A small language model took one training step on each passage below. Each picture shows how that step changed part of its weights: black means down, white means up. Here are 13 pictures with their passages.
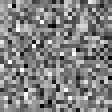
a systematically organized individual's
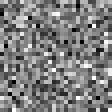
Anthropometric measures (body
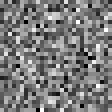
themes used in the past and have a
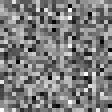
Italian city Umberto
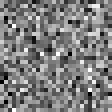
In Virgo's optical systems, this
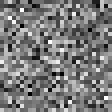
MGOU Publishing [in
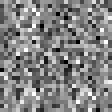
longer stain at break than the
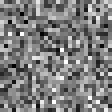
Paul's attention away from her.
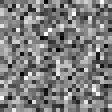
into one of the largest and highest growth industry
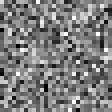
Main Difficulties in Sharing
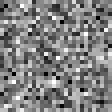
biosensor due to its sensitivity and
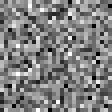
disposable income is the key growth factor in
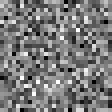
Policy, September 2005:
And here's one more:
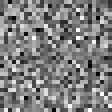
in trance possession in some rare
